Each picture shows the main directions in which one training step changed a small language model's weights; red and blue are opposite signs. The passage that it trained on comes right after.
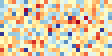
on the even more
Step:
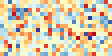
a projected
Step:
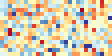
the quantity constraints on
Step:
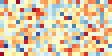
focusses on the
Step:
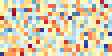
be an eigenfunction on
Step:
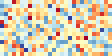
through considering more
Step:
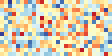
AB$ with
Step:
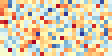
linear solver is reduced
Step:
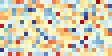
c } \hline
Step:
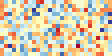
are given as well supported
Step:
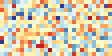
arcs passing through
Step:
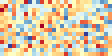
rest of the nodes
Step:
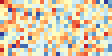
all of the sets
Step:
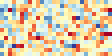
of a complete ring is
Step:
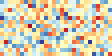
low line bundles in
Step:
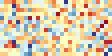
Lie algebra corresponding to the
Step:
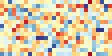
a convex body
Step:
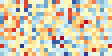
expectable, since the
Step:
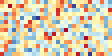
locally rigid.
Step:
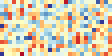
obtain the generalization of
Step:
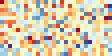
for small $\epsilon$
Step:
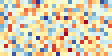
outperforms the
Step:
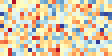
from various sources
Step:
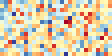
is the end of the
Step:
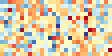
$\Gamma$ be a
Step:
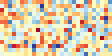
region is easy to
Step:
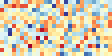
algorithm. Our
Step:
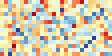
and $1 \leq
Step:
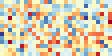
with the fully discrete
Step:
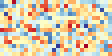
must also optimally choose
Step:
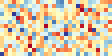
it is less restrictive
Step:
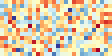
third line, we
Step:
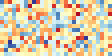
section over $\mathcal
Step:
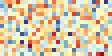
efficient parallel
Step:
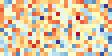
arising from a
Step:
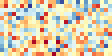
The first one is given
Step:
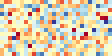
bases). For
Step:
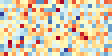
\theta) =
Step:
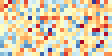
right hand of system
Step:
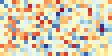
above say that a
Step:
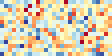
when we omit the
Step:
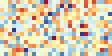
demonstrate this
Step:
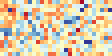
of all $n$
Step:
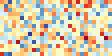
$H$. To this
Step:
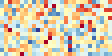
this section we are
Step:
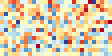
flat). By construction
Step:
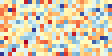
of vectorial modular
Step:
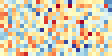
are canonical with respect to
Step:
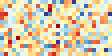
\geq 0$ with
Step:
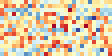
we get the result.
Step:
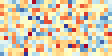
a neighborhood of 0 with
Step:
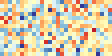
$\mu$ is as
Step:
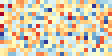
monotonicity in
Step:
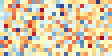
not \conns.
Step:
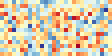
third derivatives in:
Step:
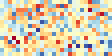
the infinite wedge
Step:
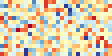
solutions remain robust,
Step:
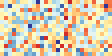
explored. This
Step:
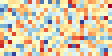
length of a path which
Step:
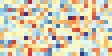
of view, the proof
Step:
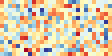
Lemma 3.6 and
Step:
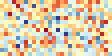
idle times, and
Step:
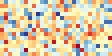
method at each TS
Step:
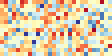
is well-known that
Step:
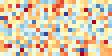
M$. Then for every
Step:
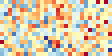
superposition of the homogeneous
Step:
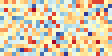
l},$ while
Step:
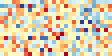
certain kind of
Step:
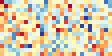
tangential direction
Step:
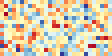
have unique solutions.
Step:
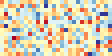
this paper, we shall
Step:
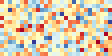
to $D$
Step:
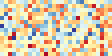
to show that each
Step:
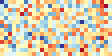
as when using local least
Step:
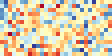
is obtained. This
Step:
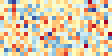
an ample line bundle
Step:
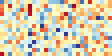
B^m$, all
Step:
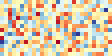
= b \circ c
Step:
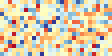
is routine to
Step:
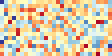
two following assertions hold
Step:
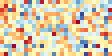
of collinear points
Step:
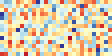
\theta, -
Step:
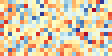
in $\Normal
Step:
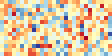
the object being defined.
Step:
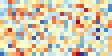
the invariance of the
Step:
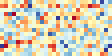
The principle of both algorithms
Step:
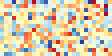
distribution), then \
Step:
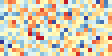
form the basis of the
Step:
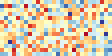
we measured the run
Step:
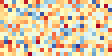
well as any holomorphic
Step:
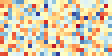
their accuracy depends on
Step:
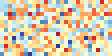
the proposed estimator,
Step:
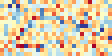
1. Then there exist
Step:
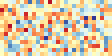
space of $I$
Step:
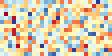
evolution equations},
